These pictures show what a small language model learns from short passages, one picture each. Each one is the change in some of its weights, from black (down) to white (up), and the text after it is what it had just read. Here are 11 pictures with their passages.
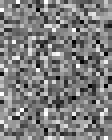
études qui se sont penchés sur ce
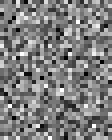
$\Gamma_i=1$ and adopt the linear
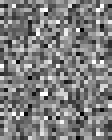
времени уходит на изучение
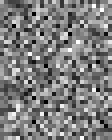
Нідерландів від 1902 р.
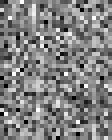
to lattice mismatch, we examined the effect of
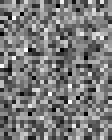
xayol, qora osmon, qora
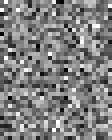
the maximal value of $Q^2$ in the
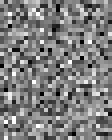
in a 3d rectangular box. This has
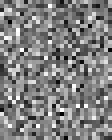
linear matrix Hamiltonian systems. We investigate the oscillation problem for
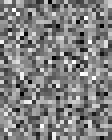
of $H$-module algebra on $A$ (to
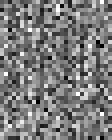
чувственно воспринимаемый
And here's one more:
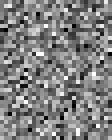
the parameter $t=t_1$ or
